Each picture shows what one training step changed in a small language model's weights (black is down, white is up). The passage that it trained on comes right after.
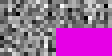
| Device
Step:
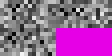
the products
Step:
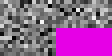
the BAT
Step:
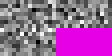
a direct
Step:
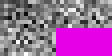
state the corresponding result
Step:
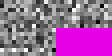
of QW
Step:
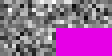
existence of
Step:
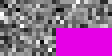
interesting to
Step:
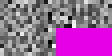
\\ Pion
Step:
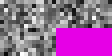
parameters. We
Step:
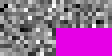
biri de
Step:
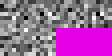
large, then we
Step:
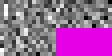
que os de
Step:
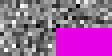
in %we
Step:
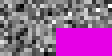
difference in the
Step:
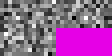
They are
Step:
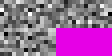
\] where
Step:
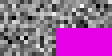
the plasmon
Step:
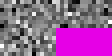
type 2
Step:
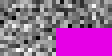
evolution of the
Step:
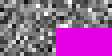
out by the
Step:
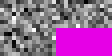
point $ r =
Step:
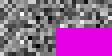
with both the
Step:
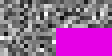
this property to
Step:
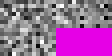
pair $x$,
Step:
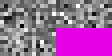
variable to
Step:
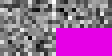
a positive
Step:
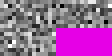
)$ in the
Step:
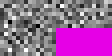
sign change from
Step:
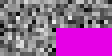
ou um ou
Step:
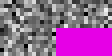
Let $R =
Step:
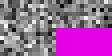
assertions are
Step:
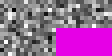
de telles
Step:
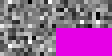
to improve
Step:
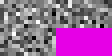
РА и
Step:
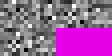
have also an
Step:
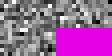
used to derive
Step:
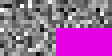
a smooth
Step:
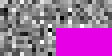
Using this
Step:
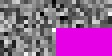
possible to
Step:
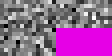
forms of the
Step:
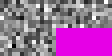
larger values
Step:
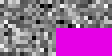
C_\gamma -
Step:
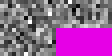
theorem} We are
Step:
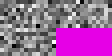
$ \tilde
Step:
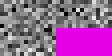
the type of
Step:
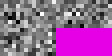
advance the
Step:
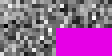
points for the
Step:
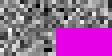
be brighter
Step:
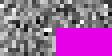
applied to
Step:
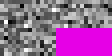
with those from
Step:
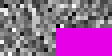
is a given
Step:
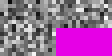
in Motion
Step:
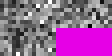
of the various
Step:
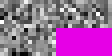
transformation, which
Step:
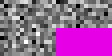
last line the
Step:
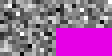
To deal
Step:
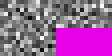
its energy in the
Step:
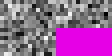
methodology for
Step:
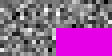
y sin
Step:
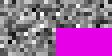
since it does
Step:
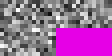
parameter at a
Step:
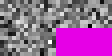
of more than
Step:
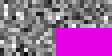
em que os
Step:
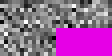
\left (
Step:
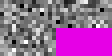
has been proven
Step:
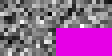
apply to the
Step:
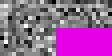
whose properties
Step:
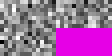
needed later
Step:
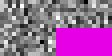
ve II.
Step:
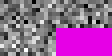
Sumber data
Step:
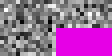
energy can be obtained
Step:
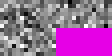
visto que
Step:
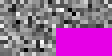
to segment
